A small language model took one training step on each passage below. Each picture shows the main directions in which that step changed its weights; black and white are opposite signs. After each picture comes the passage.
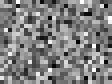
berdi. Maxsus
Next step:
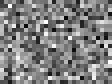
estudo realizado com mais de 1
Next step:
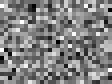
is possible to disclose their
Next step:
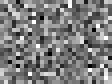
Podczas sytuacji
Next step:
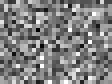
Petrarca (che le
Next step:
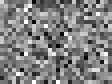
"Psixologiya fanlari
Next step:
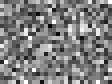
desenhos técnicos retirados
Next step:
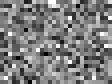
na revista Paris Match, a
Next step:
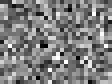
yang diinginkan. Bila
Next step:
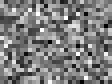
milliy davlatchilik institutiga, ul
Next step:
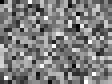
болаларни жисмоний
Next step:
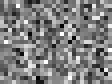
social behaviours.
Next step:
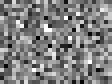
История воин и
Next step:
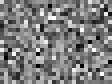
da Indústria de
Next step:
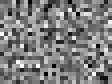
yilda o‘zaro
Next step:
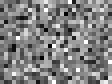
tasdiq ma'nolarining
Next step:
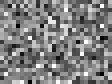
professional development hour, analytical
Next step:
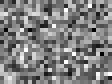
qilishi:** Davlat tartibga
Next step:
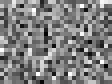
формування діагностичних
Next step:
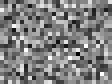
tuzilganda, panjob
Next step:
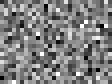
Перечень цифровых
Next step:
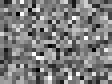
- \Delta_x)
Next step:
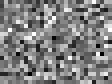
zum Selbstwert 12
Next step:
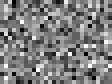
ҳодисаларнинг белги
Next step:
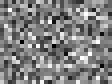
(òqitish) sharoitida
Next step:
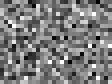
chora-tadbirlar 167
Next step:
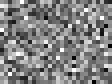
адаптивный интеллект,
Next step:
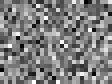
dan referensi untuk penelitian yang serupa
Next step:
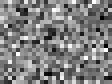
e como leitura restrita
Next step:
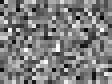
проблематиці процесу розуміння
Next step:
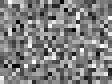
дастлаб муайян бир
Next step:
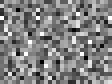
науке за последние
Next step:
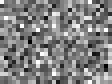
формує нові форми
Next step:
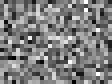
texnologiyalari, qishloq
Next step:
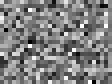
область акупунктуры
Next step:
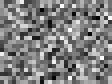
voor internationaal opererende
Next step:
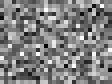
cette raison que constat amère
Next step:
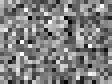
shahrining "Vaqf
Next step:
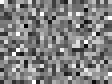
укусах туловища
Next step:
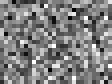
future of education for the
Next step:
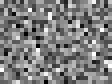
решении реальной
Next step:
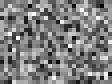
rivojlantirish haqida tasavvur
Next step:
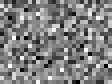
mavjudotlar), yang (xit.
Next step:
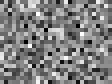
в определении концепта
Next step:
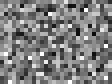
Lieb, W.,
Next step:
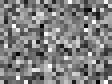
Purworejo guna
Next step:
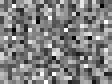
yil 27 iyundagi
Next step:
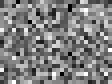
*cuando infligir dolor
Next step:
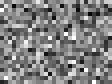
enrugada, voz
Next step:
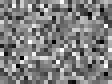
va markazlashuvni
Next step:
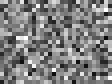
correct. For the validation
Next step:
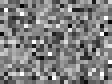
Middle School
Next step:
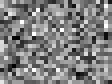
сферы, которая
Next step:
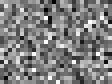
reduzi-lo à clínica:
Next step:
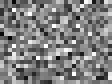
bu imkoniyatlar samarali ishlashi uchun
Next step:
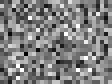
змогу персоналізувати
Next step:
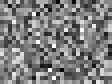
pesquisa bibliográfica e documental.
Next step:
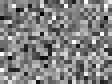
desenvolvimento de conceitos estatísticos
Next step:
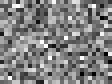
Changchisi 4 ta.
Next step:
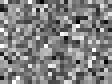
de estudos, expondo suas
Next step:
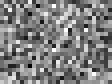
procesos participativos en las distintas
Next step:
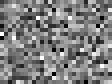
de vulnerabilidad se definen como
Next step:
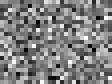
Parvovirus B19
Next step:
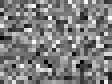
al envejecimiento
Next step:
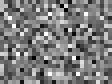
профессиональными результатами могут
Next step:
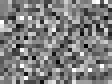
deben imponerse
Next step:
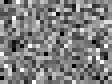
Samarkand State Medical
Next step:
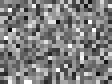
invasivos y carecientes
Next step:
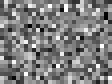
de pescadores artesanais
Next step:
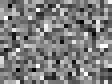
a melhoria da segurança do paciente
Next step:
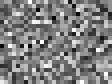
économiques et normatifs pour
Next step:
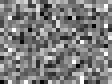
decisiones, conciencia y
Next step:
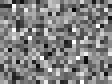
duch kelinayotgan muammolar
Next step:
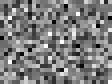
darslarida yozish malakalarini
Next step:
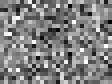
è vecchia questa
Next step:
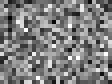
The author analyzes the number of
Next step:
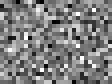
United States Department
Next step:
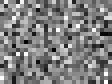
Дослідники Р. С.
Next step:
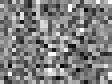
intentar después incluir
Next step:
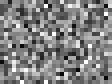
2009. Santa Maria.
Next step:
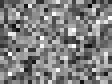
étude que 154 soit
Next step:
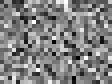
in Form von Lernspielen werden
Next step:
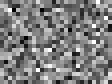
social el 15 de septiembre
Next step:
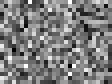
normal ishlashining qonuniyatlari,
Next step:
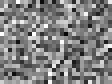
G. **Inclusão escolar e
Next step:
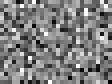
tanlashni ta'minlaydi.
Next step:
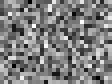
Histograma con la frecuencia
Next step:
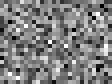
dan menghasilkan struktur
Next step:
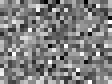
1) Análise dos dados:
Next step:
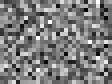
hale getirmektedir.
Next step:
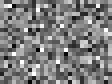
sanchiqlar, yurak
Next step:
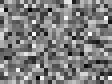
tutas jumıslar
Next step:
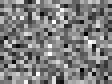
a területek politikai
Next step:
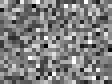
de desacuerdo en relación con
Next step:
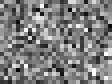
keng yo'l ochib berish
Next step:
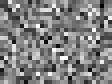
Responsabilidad Empresarial
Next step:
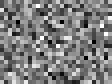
государстве»: диссертация
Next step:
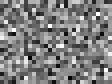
حركة التبادل
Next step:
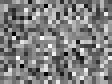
paydo bo'lishiga sabab
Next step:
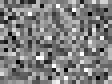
sharoit va imkoniyatlar
